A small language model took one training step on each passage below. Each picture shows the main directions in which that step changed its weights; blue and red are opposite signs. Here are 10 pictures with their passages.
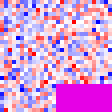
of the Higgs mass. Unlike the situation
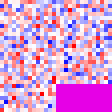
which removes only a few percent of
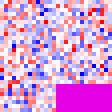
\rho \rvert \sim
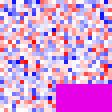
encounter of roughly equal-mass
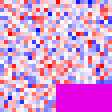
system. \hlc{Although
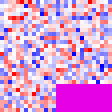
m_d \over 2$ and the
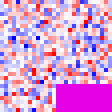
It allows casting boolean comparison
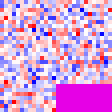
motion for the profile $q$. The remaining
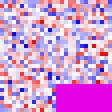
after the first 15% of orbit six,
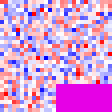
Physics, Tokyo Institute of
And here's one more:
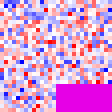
we chose \sizeparity of
